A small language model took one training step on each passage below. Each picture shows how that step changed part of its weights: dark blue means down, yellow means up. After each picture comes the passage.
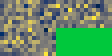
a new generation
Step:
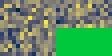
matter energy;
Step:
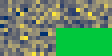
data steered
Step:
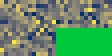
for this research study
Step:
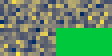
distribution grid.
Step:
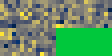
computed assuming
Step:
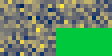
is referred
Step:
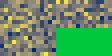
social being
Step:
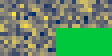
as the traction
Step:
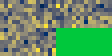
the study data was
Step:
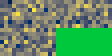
into the system,
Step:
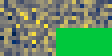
a signed power
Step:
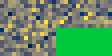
our accuracy.
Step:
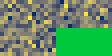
converter design
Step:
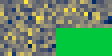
everywhere and
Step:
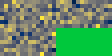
term already
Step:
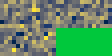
when the distribution of
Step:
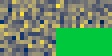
limitations of that
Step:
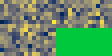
difference T value
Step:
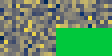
in a linear
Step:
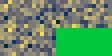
may assume that
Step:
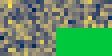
the most systematic
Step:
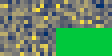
data protection on
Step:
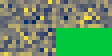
depicted as
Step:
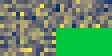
main notion of
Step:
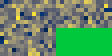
is used: a
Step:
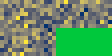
XXZ model
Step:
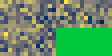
is provided to
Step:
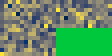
continued data
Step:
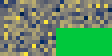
are present but do
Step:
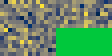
authors state
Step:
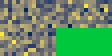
different strategies
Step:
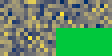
the number of
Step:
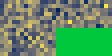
a number of
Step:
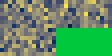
conversion factor
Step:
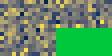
onto the
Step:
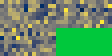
A four point
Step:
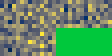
affected by a
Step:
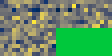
zone of
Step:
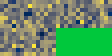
stellar mass
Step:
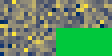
set of reference
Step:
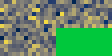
between the high
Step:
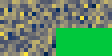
flowing in
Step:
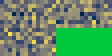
for odd
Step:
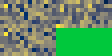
contribution to
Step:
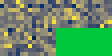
Institute of
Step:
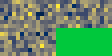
volume of data
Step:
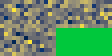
to get not
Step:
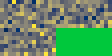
have knowledge
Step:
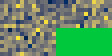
related with two
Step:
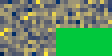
frame works
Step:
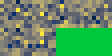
can see that the
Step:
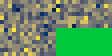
3 LED
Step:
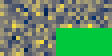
we have found that
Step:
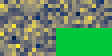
we perform an analysis
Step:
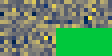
than the average
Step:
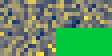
the indicators of
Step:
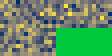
a moderate
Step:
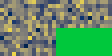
the framework
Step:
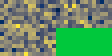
to take a
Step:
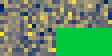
flux in
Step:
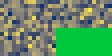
the radius of
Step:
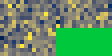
term outcome
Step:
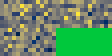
state beyond
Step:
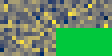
was dipped
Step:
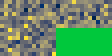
greatly in
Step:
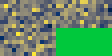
there is a similar
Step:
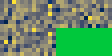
transition in the
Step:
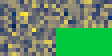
the resistances
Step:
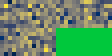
the string field
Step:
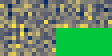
intensity profile
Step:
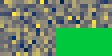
and after this period
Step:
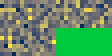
O Conaire
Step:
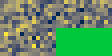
degree of
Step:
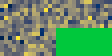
the colour
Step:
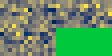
They presented
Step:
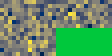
the search
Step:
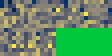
and residential
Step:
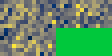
organization and
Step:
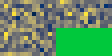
thus it
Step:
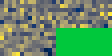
important to examine
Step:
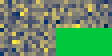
soil, x
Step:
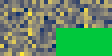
either the
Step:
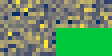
to former design
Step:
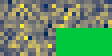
active data and
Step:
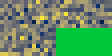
referred to
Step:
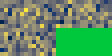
frequency of
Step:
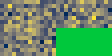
a general feature that
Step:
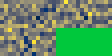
have expressed
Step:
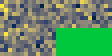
is constantly
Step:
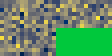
centre shall
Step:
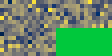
the Stability and
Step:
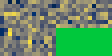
to convert
